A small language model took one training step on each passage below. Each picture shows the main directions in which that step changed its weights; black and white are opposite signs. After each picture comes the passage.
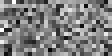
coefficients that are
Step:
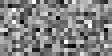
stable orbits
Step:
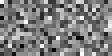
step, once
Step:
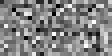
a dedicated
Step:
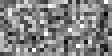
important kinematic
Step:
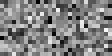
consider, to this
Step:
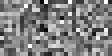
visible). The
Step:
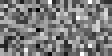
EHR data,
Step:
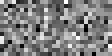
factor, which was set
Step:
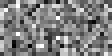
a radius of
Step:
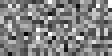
bosons. In
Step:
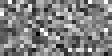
do not fully
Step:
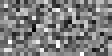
the discovery of
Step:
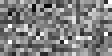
benign and
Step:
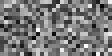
in degenerate
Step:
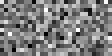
and reduced noise from
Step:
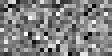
which are at a
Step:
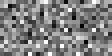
expected, the
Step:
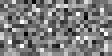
component of the
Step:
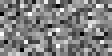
a two-dimensional electron
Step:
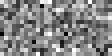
increased foraging
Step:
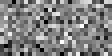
al. are, in
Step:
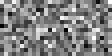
in the exponential
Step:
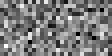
temperature, the selection
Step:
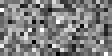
While in
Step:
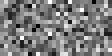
fit to the data
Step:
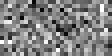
and unstable
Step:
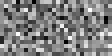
high density region, and
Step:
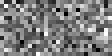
system capable of
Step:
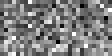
note that, if
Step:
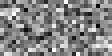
time $t$ is
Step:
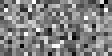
low end of current
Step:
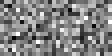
recent works
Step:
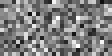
solutions with $\Delta
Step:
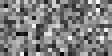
the spinon at
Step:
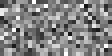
unit time. The
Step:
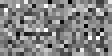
calculate precision
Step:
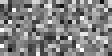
the LMLT
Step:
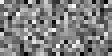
corresponds to $\approx
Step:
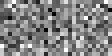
symbols) with
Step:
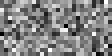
above this energy it
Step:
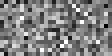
wave chaotic
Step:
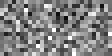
disc wind.
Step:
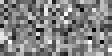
and orientation on
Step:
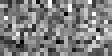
The energy conservation
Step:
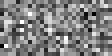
that the distribution of the
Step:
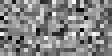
excitations is
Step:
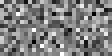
is different from the
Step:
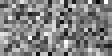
after annealing
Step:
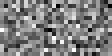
the tracks with
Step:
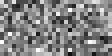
leads to a
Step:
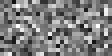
well with the experimental
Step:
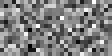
spin operators the
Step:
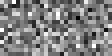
industry a
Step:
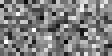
is highlighted
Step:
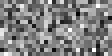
for shortness,
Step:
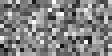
discovering the
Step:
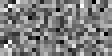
which can be useful
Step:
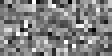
sufficient for
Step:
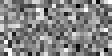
ion fluence.}
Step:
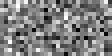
all of the above
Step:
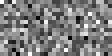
are shifted by
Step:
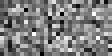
\theta$ is the
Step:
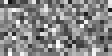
qubits. For
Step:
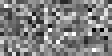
of a sink
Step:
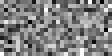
and the simulations in
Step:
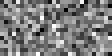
optimal control is
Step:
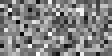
& x \to
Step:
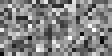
a uniform
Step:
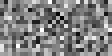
\noindent The
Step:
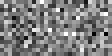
expression of plane
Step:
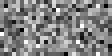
the current work, we
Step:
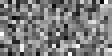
not require Condition
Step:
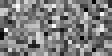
two explain the
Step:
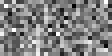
of entropy function
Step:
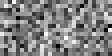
gravity does not
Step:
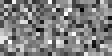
specific orientation
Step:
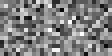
the Mott
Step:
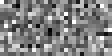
been easily
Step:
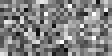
expansion can
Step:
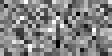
on the angle between
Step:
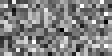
matrix $C$ where
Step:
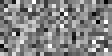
lowest energy state in
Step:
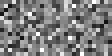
an IDE or
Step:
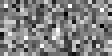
the combination network
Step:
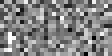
is the distance at
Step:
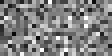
In the case of
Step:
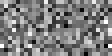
their approach to consider
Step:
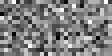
or almost on
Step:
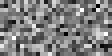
the characteristic equation,
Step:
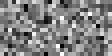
be equal for both
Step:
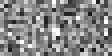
we consider a classical
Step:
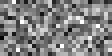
translates them
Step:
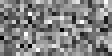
to be filled
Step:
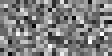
the same format
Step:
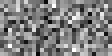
this $\overline{
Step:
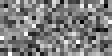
the estimated
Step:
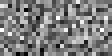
case, the Ising
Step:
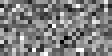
q\left( 1
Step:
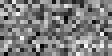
is plausible but
